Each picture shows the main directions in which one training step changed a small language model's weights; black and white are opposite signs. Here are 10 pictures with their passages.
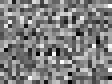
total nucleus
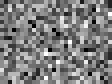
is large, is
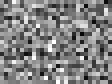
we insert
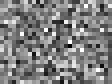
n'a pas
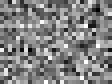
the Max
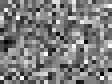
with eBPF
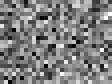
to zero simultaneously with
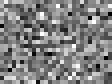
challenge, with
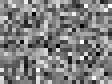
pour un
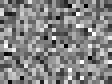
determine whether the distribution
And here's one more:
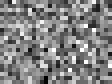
the expanding
